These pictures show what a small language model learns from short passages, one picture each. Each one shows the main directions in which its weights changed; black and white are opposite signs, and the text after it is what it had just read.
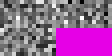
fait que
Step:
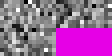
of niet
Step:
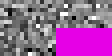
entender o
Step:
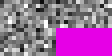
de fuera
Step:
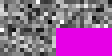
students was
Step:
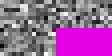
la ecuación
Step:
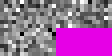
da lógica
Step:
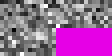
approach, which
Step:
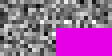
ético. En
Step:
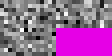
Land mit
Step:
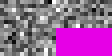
Cohort of
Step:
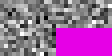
las frecuencias
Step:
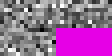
build the
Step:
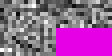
un árbol
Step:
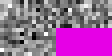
va harakatni
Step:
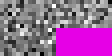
Value of a
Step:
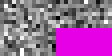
que todos estos
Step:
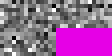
fra numero
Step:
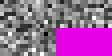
onde a
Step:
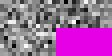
sus documentos
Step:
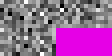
за придание
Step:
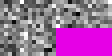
na zona
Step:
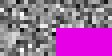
history of
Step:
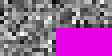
and adoption
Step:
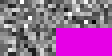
del Río
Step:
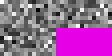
in cells
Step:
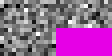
МОН України
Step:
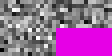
learning in
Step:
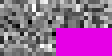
sociedad de
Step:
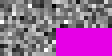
de acceder
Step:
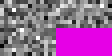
birlik va
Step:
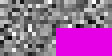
e mão de
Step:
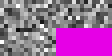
Uber para me
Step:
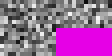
públicos –
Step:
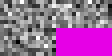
do ensino
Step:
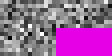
e o contexto
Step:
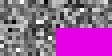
diesem Tag
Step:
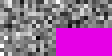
va uning
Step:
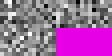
va tor
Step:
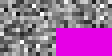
significance of
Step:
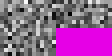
and that all the
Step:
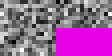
turdagi individual
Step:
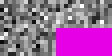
не только
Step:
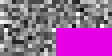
cidades observaram
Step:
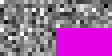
экономики в
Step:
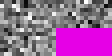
nella buona
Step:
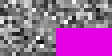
Leisner no
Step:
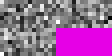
mumkin uni
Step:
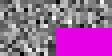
мають право
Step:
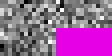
за период
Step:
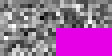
nome, mas
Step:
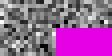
movimento e
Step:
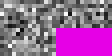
university development
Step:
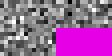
характеру й
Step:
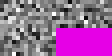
estadual da
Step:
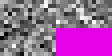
play an
